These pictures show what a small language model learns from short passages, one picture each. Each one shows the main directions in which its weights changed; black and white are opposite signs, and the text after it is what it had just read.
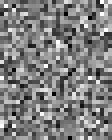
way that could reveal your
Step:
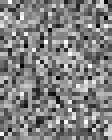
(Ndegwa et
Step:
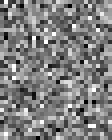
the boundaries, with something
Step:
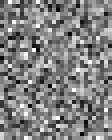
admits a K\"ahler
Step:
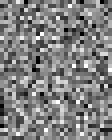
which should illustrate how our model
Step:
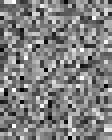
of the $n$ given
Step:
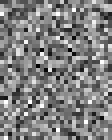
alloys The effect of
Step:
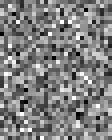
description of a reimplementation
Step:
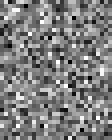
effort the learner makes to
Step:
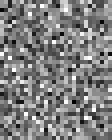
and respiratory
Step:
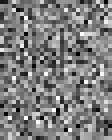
to determine independence.
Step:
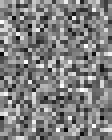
is said to be adapted to
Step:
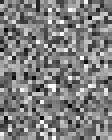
MA correction performance among
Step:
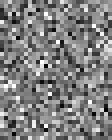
first subsequence. Since the
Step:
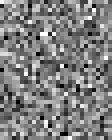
transfused with other
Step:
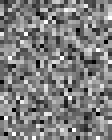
expectations for citizen
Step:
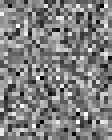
of deliverable R
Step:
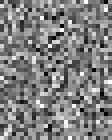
in Section 1 (see Remark
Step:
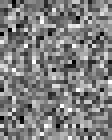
in Table S3 and Figure
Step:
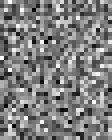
the hypothesis test results are presented
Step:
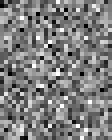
An active composite with CF
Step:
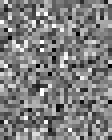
Statistical Mechanical
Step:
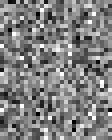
and obtain a variational principle
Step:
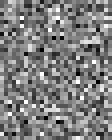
Crystal system, space
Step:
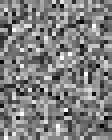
should study with your parents
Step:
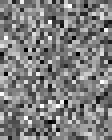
Undertaken activities and
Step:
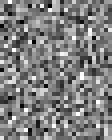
have the same support lattice,
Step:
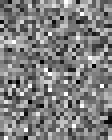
no means complete and should be
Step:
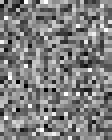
gas (GHG)
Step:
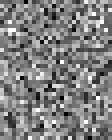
from the fact that, when
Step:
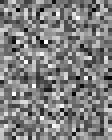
group. Similarly, the
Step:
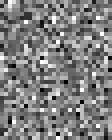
the following simple fact.
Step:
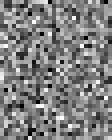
Reconstruction without projections in
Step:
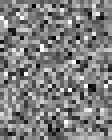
quasi-smoothness of
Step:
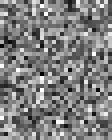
for the first and the
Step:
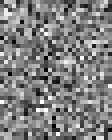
Qualification Program, and
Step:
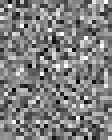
grids increasingly
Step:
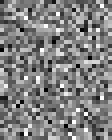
area. The long head of
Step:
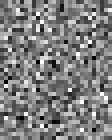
finding was also reported in the
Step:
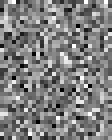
restriction of $\gamma$ to
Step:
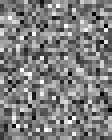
in a different way. The
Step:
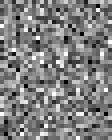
consider a model of the reaction
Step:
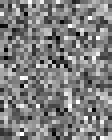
ten-year cost would
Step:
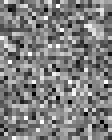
advancements continue in the
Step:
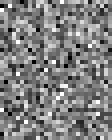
leads to colorectal
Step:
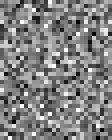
assumed that passivation of
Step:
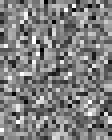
water use indicators. On
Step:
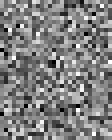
there is more than one generating
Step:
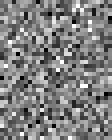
Service 7. If you
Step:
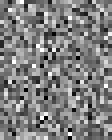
6 Membership function
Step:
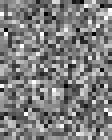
1834 when the English
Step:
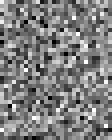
3] does not hold for
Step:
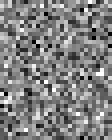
main assessment indicators were
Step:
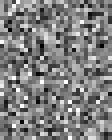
a toric ideal of height
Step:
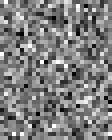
angina, heart
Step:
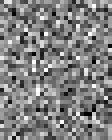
the heating processes are sufficient for
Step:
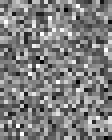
that each a-face has
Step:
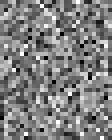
following, instead of expanding
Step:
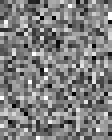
for his help when writing the
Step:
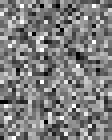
tangent geodesic, a tangent geodesic
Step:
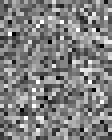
All experiments were carried out in
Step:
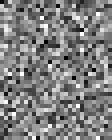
well, i.e.
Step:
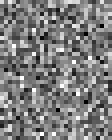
and materials The datasets generated or
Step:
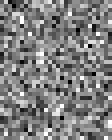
• fungicide
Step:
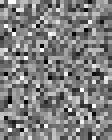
Pixar on the
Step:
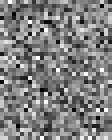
is a contradiction. Thus
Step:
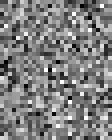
design and writing. Most
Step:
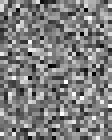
the subset is a curve)
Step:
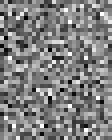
times using Samples
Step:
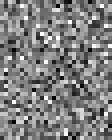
the summer. They collected
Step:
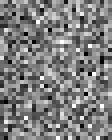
j \in J, i
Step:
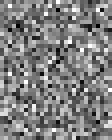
A Monte Carlo approach
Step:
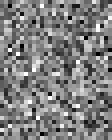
which provided insight into how well
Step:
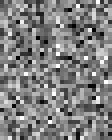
the time-1 flow of
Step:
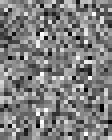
At first, we obtain a
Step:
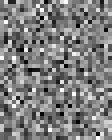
The extraction of landmarks
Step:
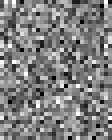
\end{remark} After
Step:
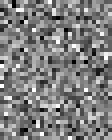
Fig. 3 and Fig.
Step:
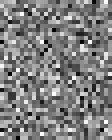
principles as well as how the
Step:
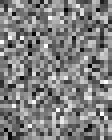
that co-production
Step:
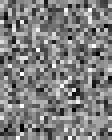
the authors of that study found
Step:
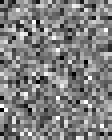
is Theorem 1 of the present
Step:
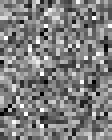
for the characterization of physical,
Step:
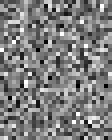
boards can target areas where
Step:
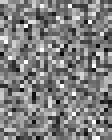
are allowed to be nonzero and
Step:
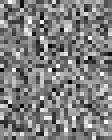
and smoothness~$\mu$.
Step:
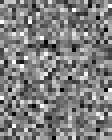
converges as $n$ tends
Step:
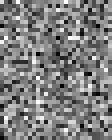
given in Definitions
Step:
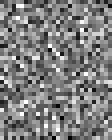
is isomorphic to ${\Z}$
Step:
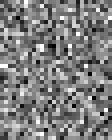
evaluation and final surgical
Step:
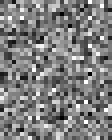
i \nabla u_0
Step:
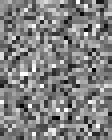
water which flows through ten
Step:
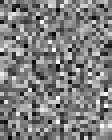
to crackers. This
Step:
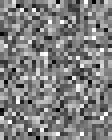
energy conservation as a
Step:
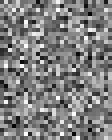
Law. There were no
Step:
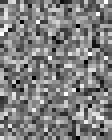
class of autonomous
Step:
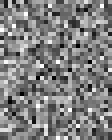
\int_{\MM \times
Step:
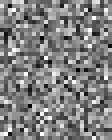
PVC film,
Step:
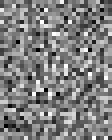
survey results, observations, and
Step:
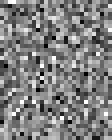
In view of $E
